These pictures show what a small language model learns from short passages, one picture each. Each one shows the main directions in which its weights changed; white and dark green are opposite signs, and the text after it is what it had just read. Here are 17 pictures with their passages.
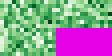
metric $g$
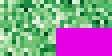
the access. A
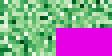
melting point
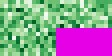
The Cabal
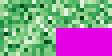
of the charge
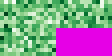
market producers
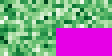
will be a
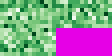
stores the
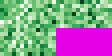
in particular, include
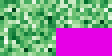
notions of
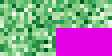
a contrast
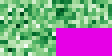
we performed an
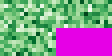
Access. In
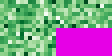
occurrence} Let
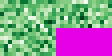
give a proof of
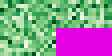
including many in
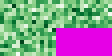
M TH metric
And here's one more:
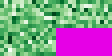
normal form $F
